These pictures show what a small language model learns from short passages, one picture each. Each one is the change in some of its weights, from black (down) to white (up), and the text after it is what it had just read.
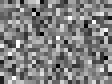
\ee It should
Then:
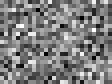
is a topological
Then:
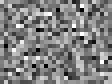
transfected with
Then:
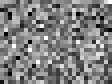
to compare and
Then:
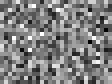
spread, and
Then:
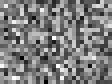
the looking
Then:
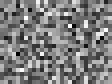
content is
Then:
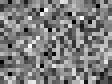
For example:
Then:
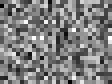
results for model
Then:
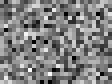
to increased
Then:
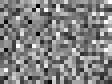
section IV)
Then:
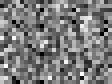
constitute a
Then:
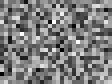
PR nor
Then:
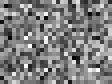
operators that are
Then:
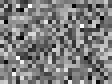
is not one's
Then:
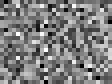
a full set
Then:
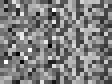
the development of a
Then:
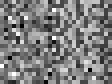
the final
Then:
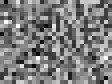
have shown their
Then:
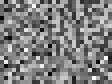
of the main
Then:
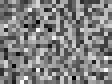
to the same or
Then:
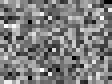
is dose
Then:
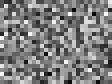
different strategies
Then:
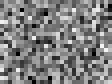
µm and
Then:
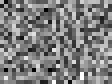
is typically
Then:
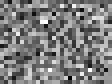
a long time
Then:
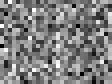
3e and
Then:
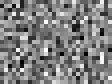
hand did not
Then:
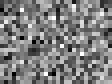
required energy and
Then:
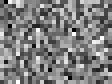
obtained indicate that
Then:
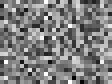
for a range of
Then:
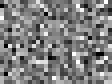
individual root values
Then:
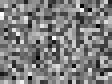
the heading
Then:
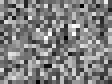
measurements. The
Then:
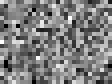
patients are
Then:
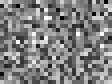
of dietary
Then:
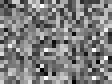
from the two
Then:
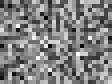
studies of their
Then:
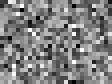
density and of the
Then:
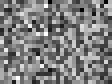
average of the
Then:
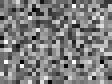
find a well
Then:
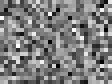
far from
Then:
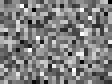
conventions and
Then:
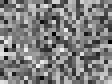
of this equation should
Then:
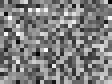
a recreational
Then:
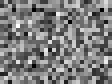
not find any significant
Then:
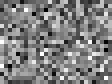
pinch type
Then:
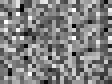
This work was
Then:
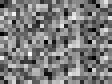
such elements
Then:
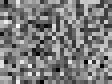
have shown that
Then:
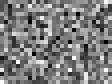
lessons in
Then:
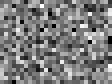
be clarified
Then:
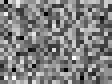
is shown in Figure
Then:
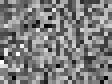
to predict
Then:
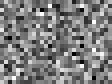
place of the
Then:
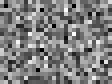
process $\gamma
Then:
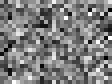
can be obtained from
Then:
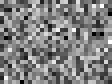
of Research
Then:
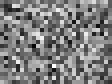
the blood
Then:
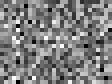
each page.
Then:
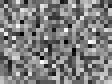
as an open
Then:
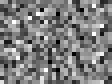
feed are within
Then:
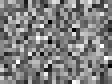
is said
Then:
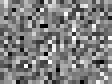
coefficient is
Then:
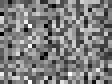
We consider the following
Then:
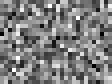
already be
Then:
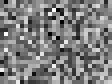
(with a
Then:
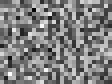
it with the new
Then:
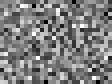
with its generalization
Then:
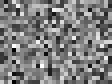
the heavy
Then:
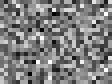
the geometry
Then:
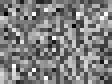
the arts and
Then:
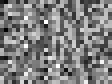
(\alpha ,
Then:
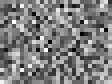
and exotic
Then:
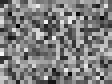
so increased
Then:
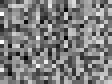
Name &
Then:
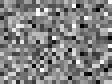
the comet,
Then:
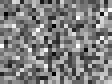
assist with the
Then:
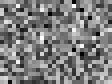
water for one
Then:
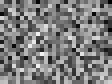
Its size
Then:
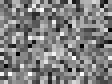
with the experimental
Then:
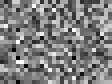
with other variables
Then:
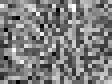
presented here.
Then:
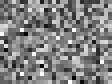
for land
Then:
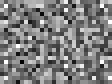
based on a small
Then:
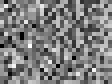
– the latter
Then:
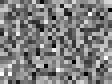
be consistent with
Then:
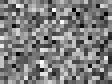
the position with
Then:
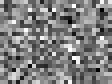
that users
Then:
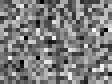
evaluated the
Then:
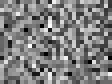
This interaction
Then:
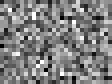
of {\sf
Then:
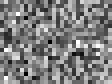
devices are
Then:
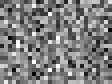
significant difference with the
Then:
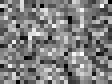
similarity to
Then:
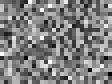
and annotations
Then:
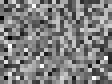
of the type
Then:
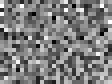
aimed to
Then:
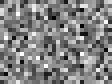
resin. It
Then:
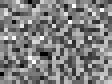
of modernization
